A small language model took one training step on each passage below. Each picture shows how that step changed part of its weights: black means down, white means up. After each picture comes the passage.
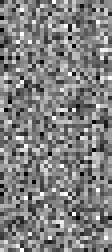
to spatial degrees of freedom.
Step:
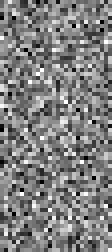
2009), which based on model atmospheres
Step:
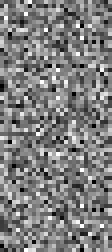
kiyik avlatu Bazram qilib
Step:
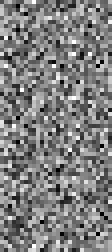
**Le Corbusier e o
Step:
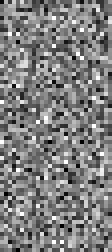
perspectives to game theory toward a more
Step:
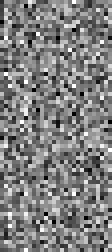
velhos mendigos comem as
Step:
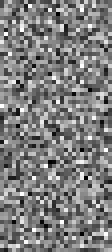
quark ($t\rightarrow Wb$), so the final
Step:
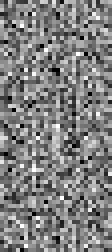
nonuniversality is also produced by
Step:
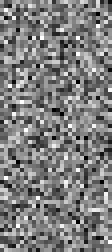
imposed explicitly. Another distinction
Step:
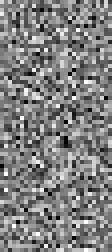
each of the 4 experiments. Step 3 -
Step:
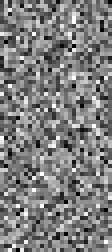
Dental implants, minimally invasive
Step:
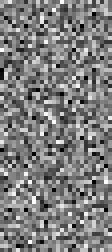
method in the evaluation of myocardial
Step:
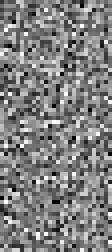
secondary injury. Other etiologies
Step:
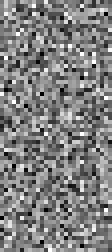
be considered for path splitting. Then, for
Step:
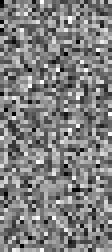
bias collisions, shown in Fig.
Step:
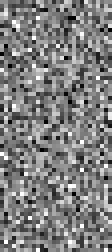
зауваження стосовно Ф.
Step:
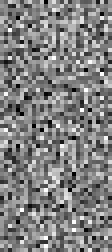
instrutores aos alunos como
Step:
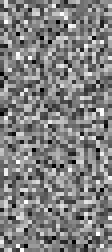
that makes all the difference. between the virtual and
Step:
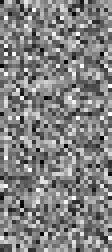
سالكا سبیل أحد
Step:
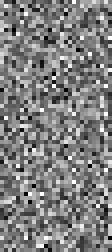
33 Figure 2. doi Overview of work
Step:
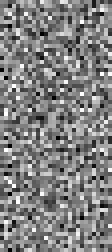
the independent variables have jointly had an influence on
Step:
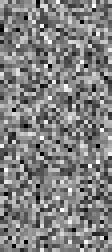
will be shown in the example on Page 9,
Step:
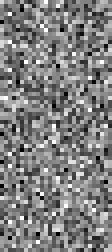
fundamental algebra of operators. Concerning
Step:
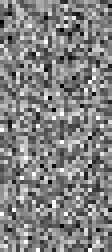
analyses are not precluded by lack of
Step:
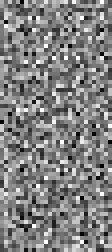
ravishda erkin qo'llash
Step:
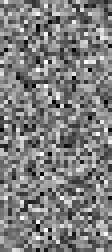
but also damage of a press mold.
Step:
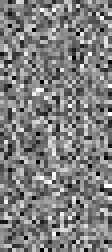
voltaje promedio inducido en la
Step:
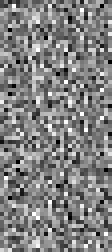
прочитавши цю главу,
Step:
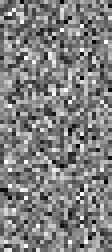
visual elements are added after the model run and serve
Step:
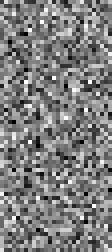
it is similar to the coordinate-space transition
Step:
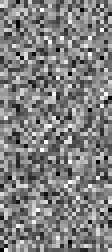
7.7.4 Cartographie aléa
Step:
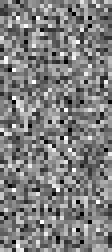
política moderna". *Signos
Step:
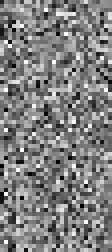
education level of S1 (85.5%).
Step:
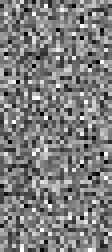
of the system at time $t$ with a configuration
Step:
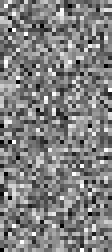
used as a test environment to compare different audio
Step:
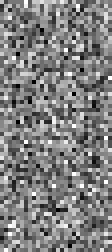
por Evans e a segunda idade do
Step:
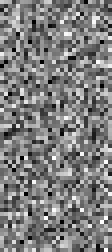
escritos de un grupo de
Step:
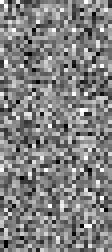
vein. The radionuclide concentration values
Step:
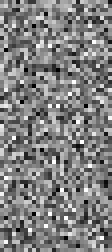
trabalho e meio ambiente
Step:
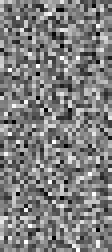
time for one floating point operation.
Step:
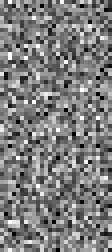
salomatligi uchun xavf bilan
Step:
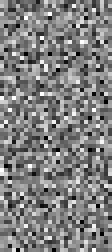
winding numbers and cluster lengths to
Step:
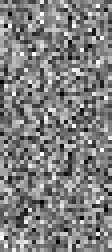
1994b), where for the Right and
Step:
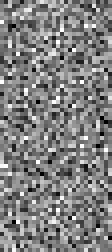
gene expression was measured by qPCR
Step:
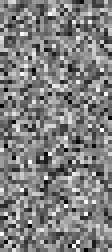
the AcePhysics interface, responses suggested
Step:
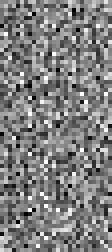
boshqarilishi shart. Chunki
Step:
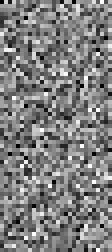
Making this prospect a reality,
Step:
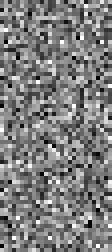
se relacionam com a política de
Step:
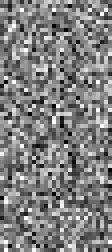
of Spatzformer over the baseline
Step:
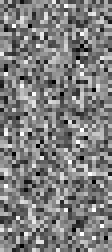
by the China Postdoctoral Science
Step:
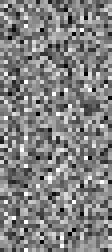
ташкилотлар орасида
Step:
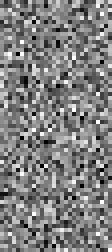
asosan ertangi, o'rta va
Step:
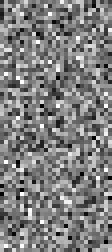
and this document only addresses the user interface.
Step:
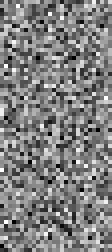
products, and therefore only contain even Fourier
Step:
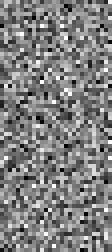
and thus check the theory of stellar evolution over a
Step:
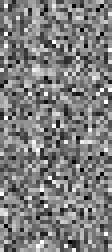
интервалнинг қуйи
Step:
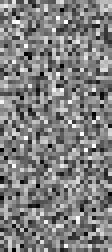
photon source can be a candidate for
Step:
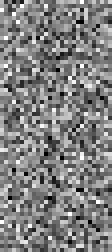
mais il estime que des positions plus
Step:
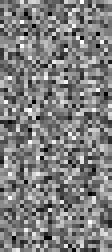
The poem is known as one of the best examples
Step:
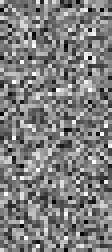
\sigma_x$, where the electron spins are
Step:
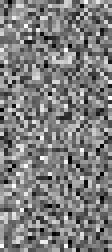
Абдулазизова Р.
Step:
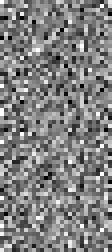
научного знания, без
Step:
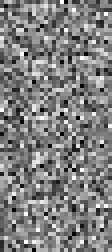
Ularning yana bir o‘ziga xos
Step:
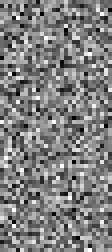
on a 216-atom model. The calculated
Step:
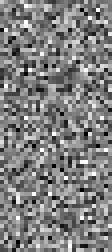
the rules below, and pass this
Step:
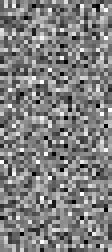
been observed upon the application of external pressure. A
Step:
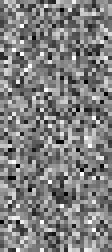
EEG possess distinct dynamics over different
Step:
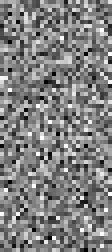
1. \end{equation} The tail velocity of
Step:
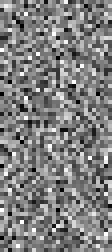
spazio a quello per così
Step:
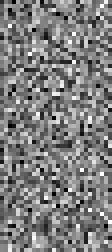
и его окрестности /
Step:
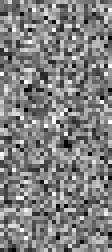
glucosides, glucosinolates,
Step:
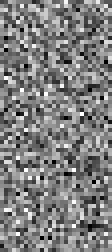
any Internet-like network in a few seconds,
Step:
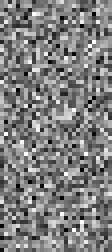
of them, classified as a resonance in the
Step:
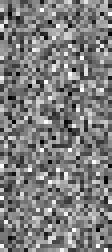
продукції у фактичному
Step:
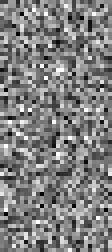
Umsetzung der interaktiven
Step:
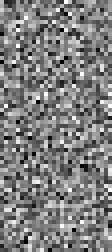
of these satellites with the main galaxy.
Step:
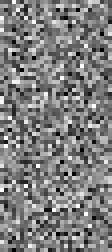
weather? – No ↳ Consists of
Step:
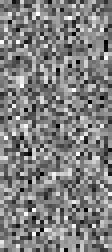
sua função sem falhar quando
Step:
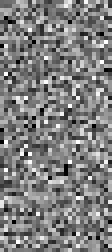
near the origin. *Tohoku
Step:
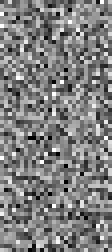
institutsional diskurslarda,
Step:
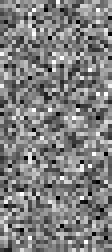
model and the phenomenological results of them have been discussed
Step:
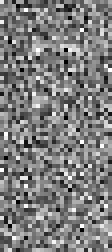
общество. – Москва:
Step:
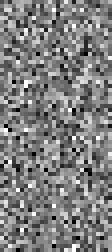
esquemáticos e lineares. Os
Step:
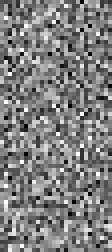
эстетики, живописи,
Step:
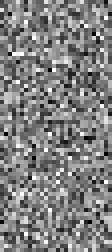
of IME production and an increase of nickel
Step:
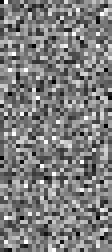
and notably by its pole structure. In particular the
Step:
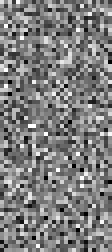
in green energy. In the contemporary
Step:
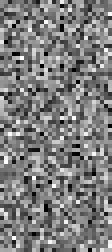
Factoring is a process of converting
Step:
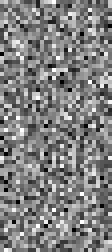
of the weak-decay products are
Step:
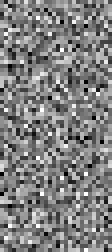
ADABIYOTLAR 1.
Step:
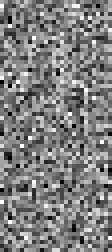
locatari care afectează
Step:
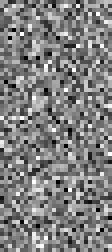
и чувств»**, владение
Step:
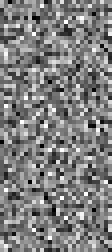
these basis functions are not suited for the
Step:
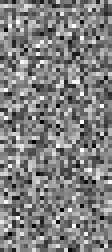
in Energy and Environmental Design)
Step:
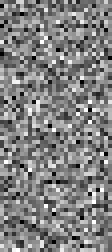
are much lower for the case of Test 2. It
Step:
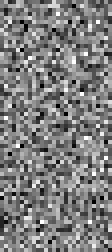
= {American Association for the
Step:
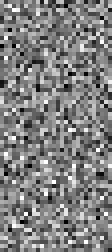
plot (c) the temperature-dependent interaction correction
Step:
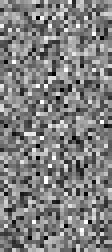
kernel in Eq.~\eqref{KV} is
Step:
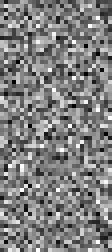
b). d) Results of the correlation field
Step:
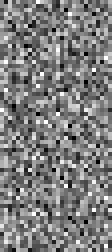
TI Method: ARMA
